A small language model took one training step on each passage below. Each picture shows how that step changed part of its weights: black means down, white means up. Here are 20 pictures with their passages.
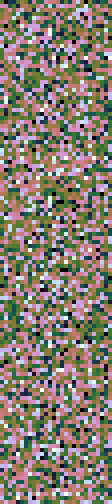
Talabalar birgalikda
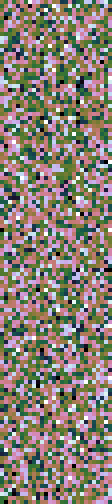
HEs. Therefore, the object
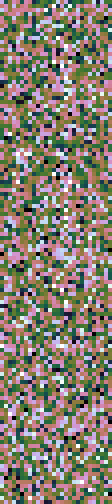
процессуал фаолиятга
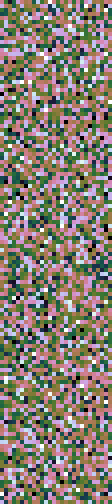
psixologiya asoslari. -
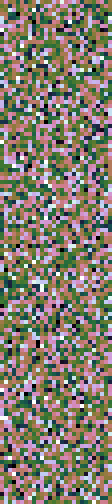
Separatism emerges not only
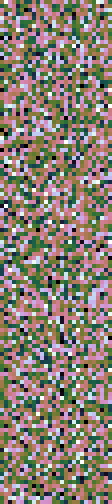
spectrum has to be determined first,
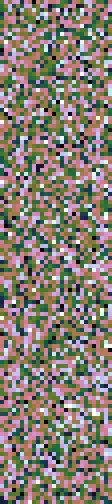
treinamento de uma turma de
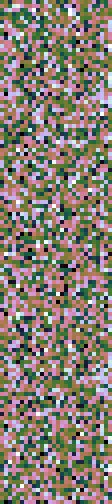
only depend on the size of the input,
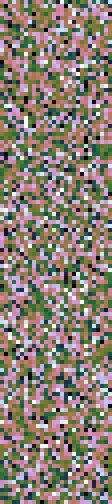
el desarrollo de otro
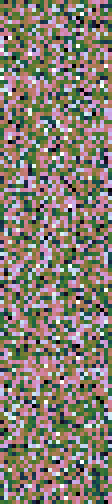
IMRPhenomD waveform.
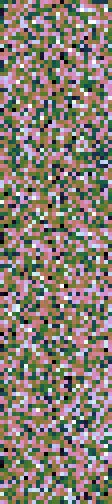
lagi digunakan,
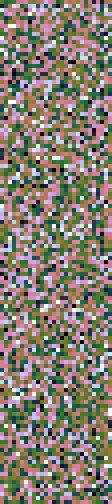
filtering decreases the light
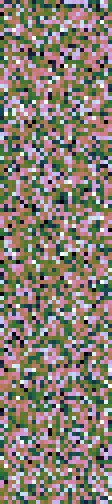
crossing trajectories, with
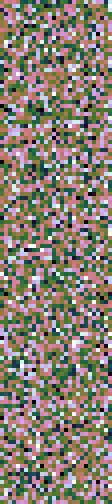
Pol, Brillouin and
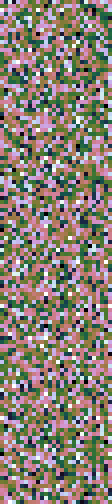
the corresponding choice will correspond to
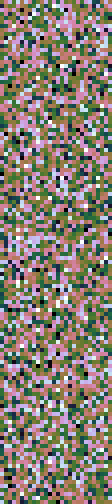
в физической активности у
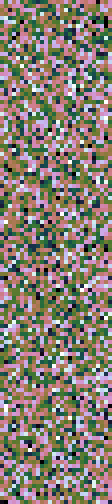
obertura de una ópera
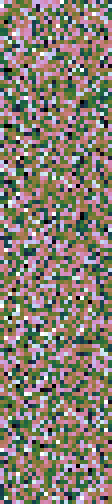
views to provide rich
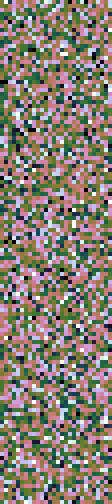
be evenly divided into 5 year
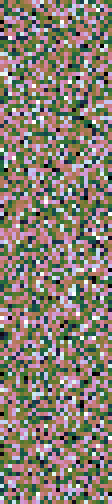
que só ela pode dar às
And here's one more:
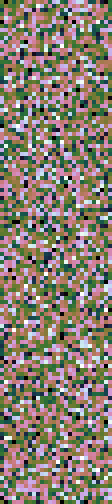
Dalam Pendidikan Anak
